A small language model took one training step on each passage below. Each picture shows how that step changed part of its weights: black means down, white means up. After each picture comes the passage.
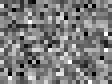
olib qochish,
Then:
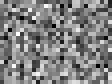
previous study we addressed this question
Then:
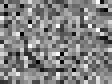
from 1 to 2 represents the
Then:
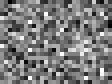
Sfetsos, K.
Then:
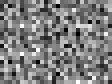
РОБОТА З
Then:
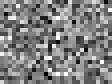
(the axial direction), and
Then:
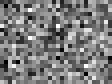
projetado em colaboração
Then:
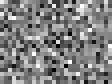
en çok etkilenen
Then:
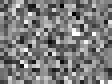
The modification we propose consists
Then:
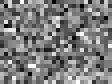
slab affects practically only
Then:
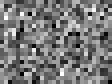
artigos, com um total de
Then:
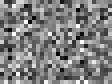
كرد مباشر
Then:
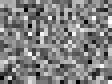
space point-$\x$ and
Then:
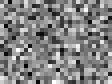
and 2) inspired by
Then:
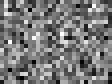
Road, Cambridge
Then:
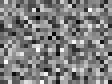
де Мопассан,
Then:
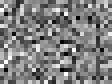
научного познания.
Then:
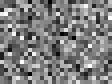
akár azért,
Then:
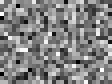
but it has been obtained with a
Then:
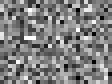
shakllanishiga pilta shakli
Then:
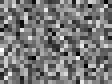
o'n baravar
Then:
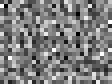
we first note that the state
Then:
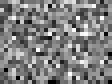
мережі Сумської
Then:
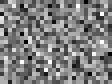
de cierto estatus
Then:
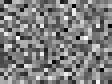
бевосита ва
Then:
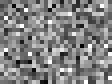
а также оценка
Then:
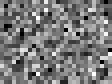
David Michel de
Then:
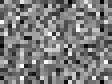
is advantageous over SRS
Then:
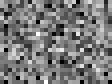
características mais comuns nesse
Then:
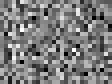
can be seen in the results,
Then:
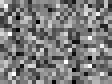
PhD Botirov
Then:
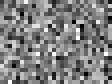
Conforme afirma
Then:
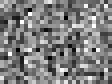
aspeto ng mga
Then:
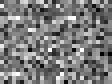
that the new physics contributes to
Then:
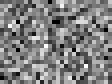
CNPJ**. Ela
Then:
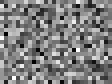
of the final transformation matrix for the
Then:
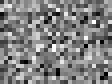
white dwarfs in their 40
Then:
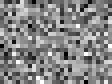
representation along a Hankel
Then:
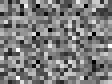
study the polarized state in the
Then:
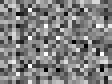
at a site close to cluster
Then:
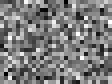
and constrained supercell respectively.
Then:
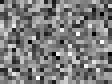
efficient in destroying composite
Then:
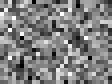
sistema (nuestro mundo de
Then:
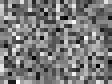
prevención del delito como
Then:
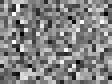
GG Leo and EU
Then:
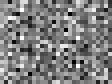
handenarbeid in
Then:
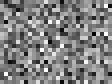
uchun ular ongida ilmiy
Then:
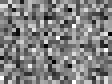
o‘zbek musiqa
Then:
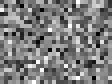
be habitable when most of
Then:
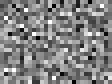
а также потребность
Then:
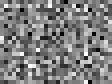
define $\xi = \alpha /
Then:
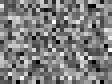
interesting that when the intrinsic
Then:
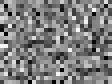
in perspective, let us use
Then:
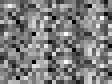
C C G U C A C
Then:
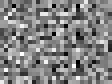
порядке и так
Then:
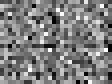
- Ozkan, S.,
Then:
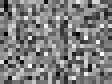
is attributed to a longer
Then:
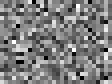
for small and large times. For
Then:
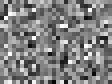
United States, 2012.
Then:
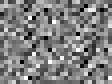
single crystal sample, with transition temperatures
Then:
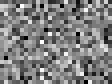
as well. Most important,
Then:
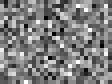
ta‘lim sifatini
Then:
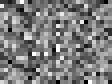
tudo isso, só mesmo
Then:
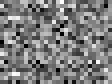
that the two most chemically
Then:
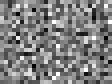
parity conserving terms that
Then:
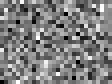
simulations \cite{NS}
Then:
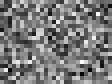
com os princípios
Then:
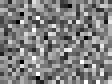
\eeq where \beq
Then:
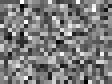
atmospheric conditions, active dispersion
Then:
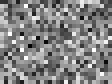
and discussed in Appendices A
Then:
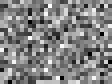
asoslari quyidagilar
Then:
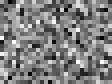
respectively. There are in principle many
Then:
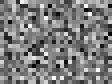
universe can be met when the
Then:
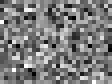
os de maior FI são
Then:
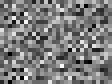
the final state charged lepton
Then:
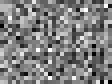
образом : более
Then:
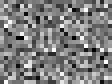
до змагання. А
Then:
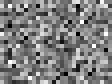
an average superconducting gap size of
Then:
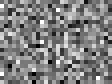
relative to iron, has
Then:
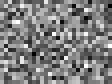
dos biorresíduos
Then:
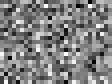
temperature through $T^{-1}
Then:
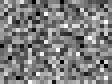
xalqaro moliyaviy
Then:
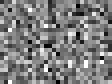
e să ne referim la
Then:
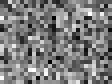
capazes de trazer
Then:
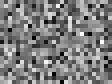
e.g. Ref.
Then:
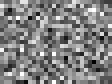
pixel using the medium
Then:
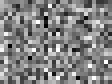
tugatganlar davlat
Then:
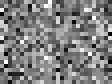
reducing to -25 dB
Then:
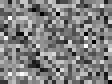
a high temperature, the energy level
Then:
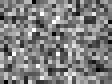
are labelled on the
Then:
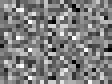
ред. Н. Н.
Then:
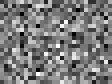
two expected scaling behaviours:
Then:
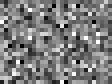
os principais sistemas utilizados
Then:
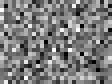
one explicitly uses the spin representation
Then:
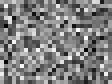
in low-FIP elements being
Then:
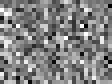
pada rata-rata
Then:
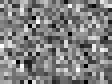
von Bestellungen, bei
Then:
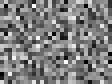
us now assume that they are
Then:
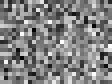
other studies (e.g.
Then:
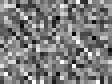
ойи, ана,
